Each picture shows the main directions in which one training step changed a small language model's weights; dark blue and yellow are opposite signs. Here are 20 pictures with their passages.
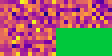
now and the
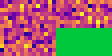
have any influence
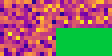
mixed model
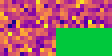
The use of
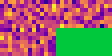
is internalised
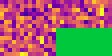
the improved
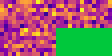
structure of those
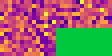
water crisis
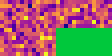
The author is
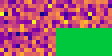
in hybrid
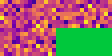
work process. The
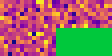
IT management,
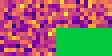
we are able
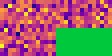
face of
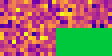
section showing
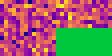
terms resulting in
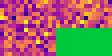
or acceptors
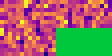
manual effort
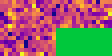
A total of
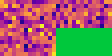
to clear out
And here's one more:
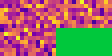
five class.
